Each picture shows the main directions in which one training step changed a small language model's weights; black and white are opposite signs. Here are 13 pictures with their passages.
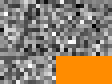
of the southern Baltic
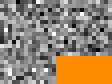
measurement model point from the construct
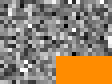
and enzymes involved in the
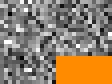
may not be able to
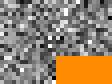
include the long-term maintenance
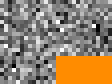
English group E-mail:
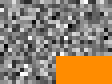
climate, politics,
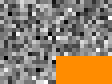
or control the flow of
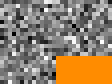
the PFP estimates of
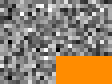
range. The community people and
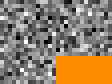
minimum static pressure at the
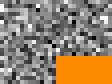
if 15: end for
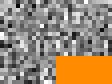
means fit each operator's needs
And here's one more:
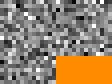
deposition of the top layer.
